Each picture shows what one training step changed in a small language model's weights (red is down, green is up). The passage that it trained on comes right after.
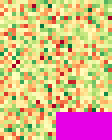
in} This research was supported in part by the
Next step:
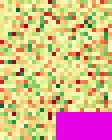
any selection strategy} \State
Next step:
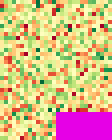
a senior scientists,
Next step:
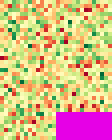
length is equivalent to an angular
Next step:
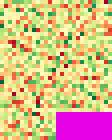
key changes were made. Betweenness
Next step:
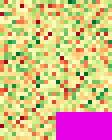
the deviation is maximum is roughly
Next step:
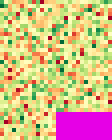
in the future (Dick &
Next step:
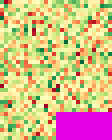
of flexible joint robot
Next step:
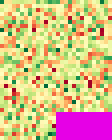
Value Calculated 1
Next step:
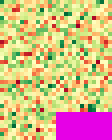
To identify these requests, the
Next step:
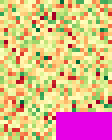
boson. \begin{figure}
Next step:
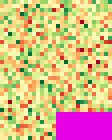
LAD or even in the left main
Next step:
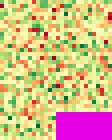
before the orbital maximum, their
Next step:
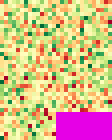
who do appreciate your
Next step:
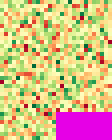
(inflection points) can be found by
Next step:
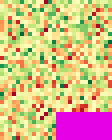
and Cong-Feng Qiao.
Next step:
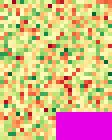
as one happens to want. But
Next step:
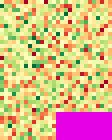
subsystems from the system structure.
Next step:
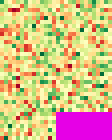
Pb Ni B Cr Cu As
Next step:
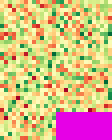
and possesses even parity under
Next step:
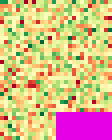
current available quantum annealing computers like
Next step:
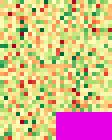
ultra-light DM can be
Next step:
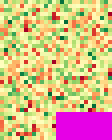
*ACI Struct. J.*,
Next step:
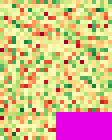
applied the search algorithm to the specific case
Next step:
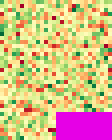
demonstrated in this paper a method to
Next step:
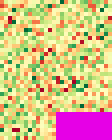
educational settings, learner profiles
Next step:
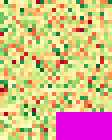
the Alf Yeom's metaphors
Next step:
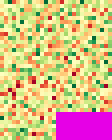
one obtains the correct noncommutative
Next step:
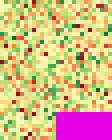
of their small size and efficient carrier
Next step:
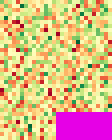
Zsolt Kira. Learning
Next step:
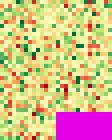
technologies, unlocking new
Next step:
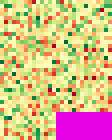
can be recovered at infrared
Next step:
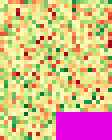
ZL photon noise floor, so
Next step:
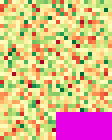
Connection (POC). The
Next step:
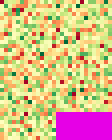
weaken or strengthen
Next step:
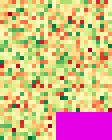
deduce a clear correspondence between
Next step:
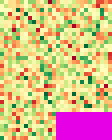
\frac{\partial \theta^T}{\partial
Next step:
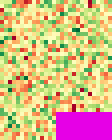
timing necessary for real-time
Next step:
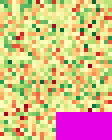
the DPA-DNT and
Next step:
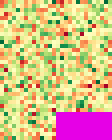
data from Bamière et al.
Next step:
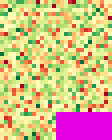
Bipolar Affective Disorder
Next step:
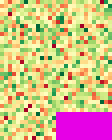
the AOMs. Alice's
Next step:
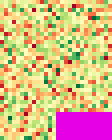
& Richstone 1995 for an
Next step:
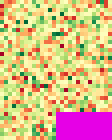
suitable configuration of our proposed model
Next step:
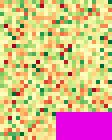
must be diagonal and consequently the
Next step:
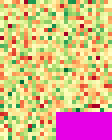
all peaks were found to be identical
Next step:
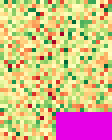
data were gathered from the participants
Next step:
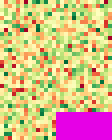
Keys, Monroe Co.,
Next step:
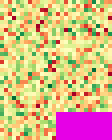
method, actions are chosen by an
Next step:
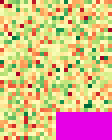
two-bit-flips error
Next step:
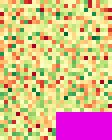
flux density of $\rm 116\pm
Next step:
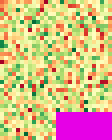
Korean model is distinguished by
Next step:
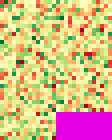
low caste Mashtis.
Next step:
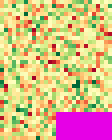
leading-order contributions to the magnetic
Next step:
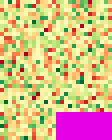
Aspects of $\tau\rightarrow
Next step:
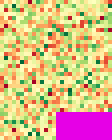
fuzzy-neural theory, web
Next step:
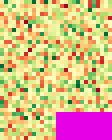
events was often incorrect.
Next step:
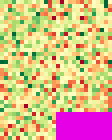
a result of model-independent nature of
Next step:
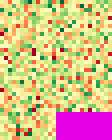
with the entity's business
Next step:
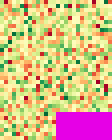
- 100 - Unmodified
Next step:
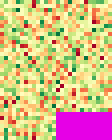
computer simulation. The results of experiment
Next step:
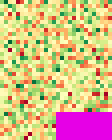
utilize type I phase matching.
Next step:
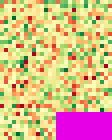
long-range and short-range
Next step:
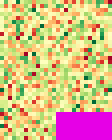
visual sensory pathways (Figure
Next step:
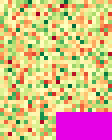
Europeans to live car-free.
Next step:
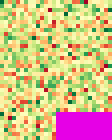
to the dispersive channel.
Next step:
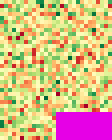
alignments are significant for democratic
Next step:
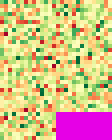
the organizers of the Aspen 2005
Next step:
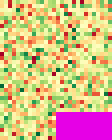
indigenous bodies of traders
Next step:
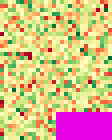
Extracting the couplings to the
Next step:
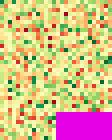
satisfaction and aggressive
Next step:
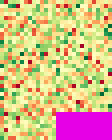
radius shows the same trends, but with
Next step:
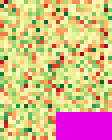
the formation of fatty deposits on
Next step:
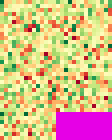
(b) compressibility. Fig.
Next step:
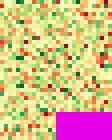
It is important to note that working in a
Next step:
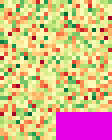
obtained in terms of magnetizations,
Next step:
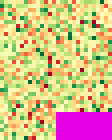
interest The authors have declared that no
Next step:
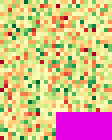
profit distribution is close to 1.
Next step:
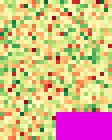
there exist several differences between the two
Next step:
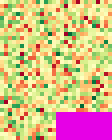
that the issue of the correct boundary
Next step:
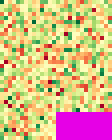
space allows to make the emerging
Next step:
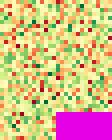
a cohort of epilepsy
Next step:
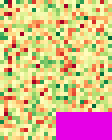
teachers ABSTRACT
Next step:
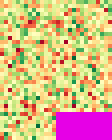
held, the RightsApp research
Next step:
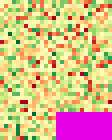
independent sample. The result of the study showed
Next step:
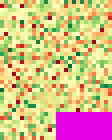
side which only saw the nominal
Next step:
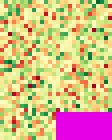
than in Group D (91.9
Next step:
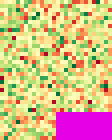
function for the galaxy distribution in the
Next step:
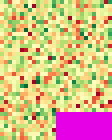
and we will provide additional evidence in
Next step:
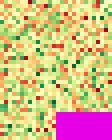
different vehicular communication
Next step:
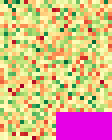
news reports, in-depth
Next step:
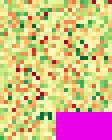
concentration are in mg/L.
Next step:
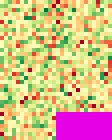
a non-negligible overlap
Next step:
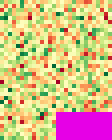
DOIs through DataCite.
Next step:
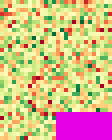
for joint washout. It too
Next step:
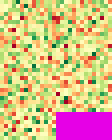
of the labour market, as we
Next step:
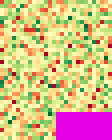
can be realized by a Fresnel
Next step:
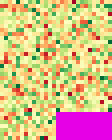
Resource allocation proficiency was also
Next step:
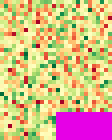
intensity. The latter is determined on
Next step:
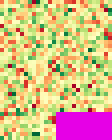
example ethics, human rights,
